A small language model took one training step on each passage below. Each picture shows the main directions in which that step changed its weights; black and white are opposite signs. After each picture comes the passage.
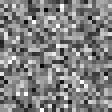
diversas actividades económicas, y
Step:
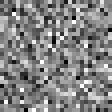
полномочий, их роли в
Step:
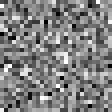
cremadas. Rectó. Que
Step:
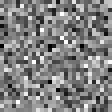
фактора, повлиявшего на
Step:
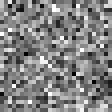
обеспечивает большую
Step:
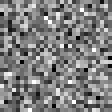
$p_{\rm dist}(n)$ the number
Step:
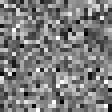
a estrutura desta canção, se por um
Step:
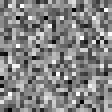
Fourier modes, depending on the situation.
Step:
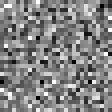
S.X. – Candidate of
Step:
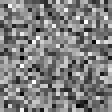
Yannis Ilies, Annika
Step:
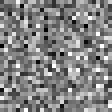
Для начала моделирования
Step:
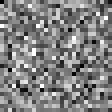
e agora a prática de pesquisa e
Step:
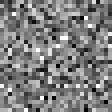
экологической обстановки.
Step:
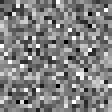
направления внесли авторы
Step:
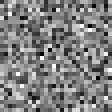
claim, we notice that for any
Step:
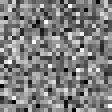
of $Y$. Given $y \in
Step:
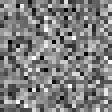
ширины в основании, в
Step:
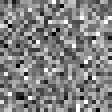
el mapa]. Postmedia
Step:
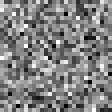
the resulting equation and use $\pl_k
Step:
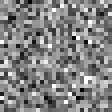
c_{\max}\right), \nonumber \\
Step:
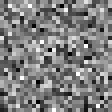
\ref{Lem 3.2}, we can
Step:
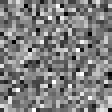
a homotopy equivalence $K \simeq L \cup
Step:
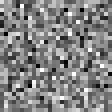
Г. А. Узбекский
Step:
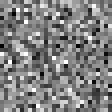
javob berishidir.
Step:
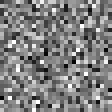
al grupo de alumnos para la
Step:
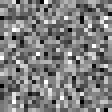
uchun dastlabki ro'yxatdan
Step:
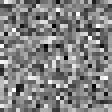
$m^{th}$-power residue
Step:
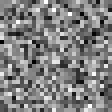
bilan tavsiflanadi: foydalanuvchi uch
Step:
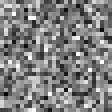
the jubilee of Y. M.
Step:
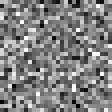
de toda injustiça e
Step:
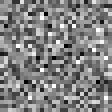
third term on the right hand side in
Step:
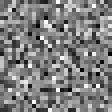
spectrum of $I_1$ contains the
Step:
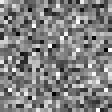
ne tira la conseguenza,
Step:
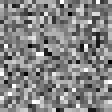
this paper). We instead draw attention to
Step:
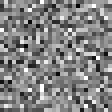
a complex TCE-nZVI interface
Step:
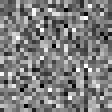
фаоллигининг пастлиги,
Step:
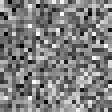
0 & \begin{pmatrix} -1 &
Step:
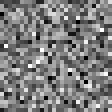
ketuntasan klasikal
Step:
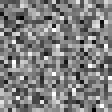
no such monkey business can
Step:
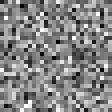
the Miller algorithm is discussed for the basic form
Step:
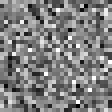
buyumlarni ularga qo`l
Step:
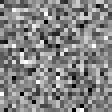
of an arbitrary (usually separable)
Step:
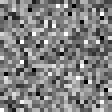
Nova York em setembro de
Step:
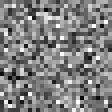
sua aplicabilidade em técnicas cirúrgicas
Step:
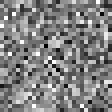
от учениците (94%)
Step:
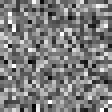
given by $\nu_n(x) =
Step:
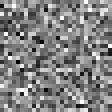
aula e aos aspectos emocionais
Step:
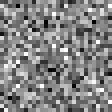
sono gli effetti che le
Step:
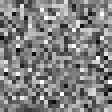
Розвиток професійного
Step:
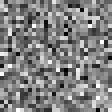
checking whether they avoid each other. The number
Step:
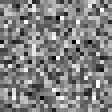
décompositions de Goldbach de n
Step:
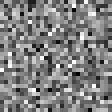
defined as usual by \[ \zeta_
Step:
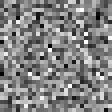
Lemma implies Theorem~\ref{mt2}.
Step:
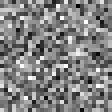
the Frobenius map corresponding to a
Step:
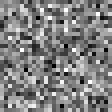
проколки являются наиболее
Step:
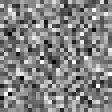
o livelli di competenza diversi
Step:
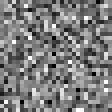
Sun'iy nafas berishning
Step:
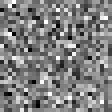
Shunyi Niulanshan
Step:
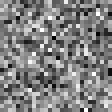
\newline (ii) each element $\gamma
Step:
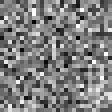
*Constraint* yang berikan
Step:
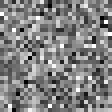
процесі розповіді якісь
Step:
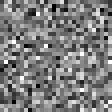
escenario, intervenciones propuestas
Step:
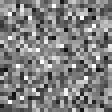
влияет на становление
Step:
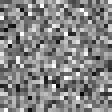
unknown, see [AM], [BB],
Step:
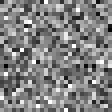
is the unique solution of the SDE
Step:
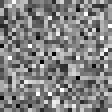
BWI Sementara menurut
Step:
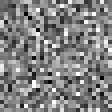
she'riyat, ya'ni:
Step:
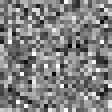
be considered congruent, we were left
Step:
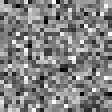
ondoordachte van den text en
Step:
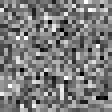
um maior controle emocional,
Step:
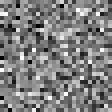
that when calculating the values of the
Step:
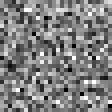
Utiliza uma linguagem muito
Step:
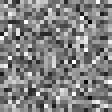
$\Psi$ be a spinor field on
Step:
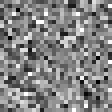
- Elle Mia possédait
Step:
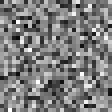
({\it G. arapaima}
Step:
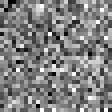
densidade jurídica, o
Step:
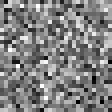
$f>0$ and the curve $\mathcal
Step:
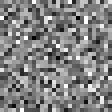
yilda rekord darajadagi
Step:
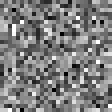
we can make a separating family on a smaller
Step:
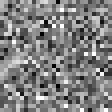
$\theta$ and $\tau(I)$ have
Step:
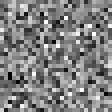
significance in ensuring energy stability and
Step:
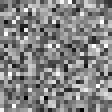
y las enseñanzas
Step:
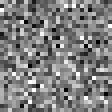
anını raporlamış,
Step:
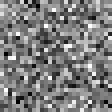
to check that $\sou{k}\cong
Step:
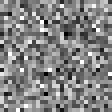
we came up with, for example, the
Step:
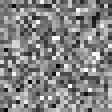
defining function $r$ of $M$ such
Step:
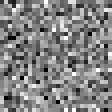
and there is a unique solution. We consider the
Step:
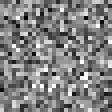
results and the semi-stochastic theory already for
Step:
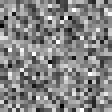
видаленої тканини
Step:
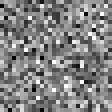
à anomalia grave ou à
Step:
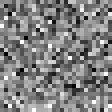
вида, звука,
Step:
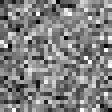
Elle est très palpable dans la
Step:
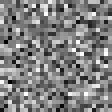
under the Government of the Russian
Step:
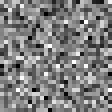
fixes $(i\cdot x)~~
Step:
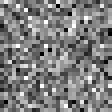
portuguesa**. Brasília:
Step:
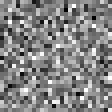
Next, take some $\varphi_2
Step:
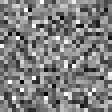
(KUHP), Kitab
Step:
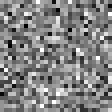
satisfaction among women with bilateral
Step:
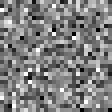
field $K$ and let $I$ be
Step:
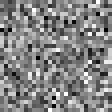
фазе бутонизации
